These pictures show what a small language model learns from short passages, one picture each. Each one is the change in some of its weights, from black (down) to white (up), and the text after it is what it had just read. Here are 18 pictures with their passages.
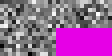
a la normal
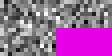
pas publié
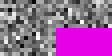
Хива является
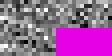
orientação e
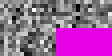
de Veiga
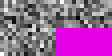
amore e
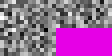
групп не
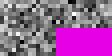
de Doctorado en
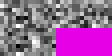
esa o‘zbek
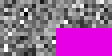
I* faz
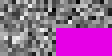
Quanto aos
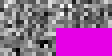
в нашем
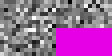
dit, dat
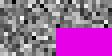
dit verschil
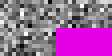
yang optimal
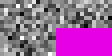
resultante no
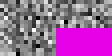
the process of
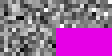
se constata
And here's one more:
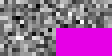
з усіма
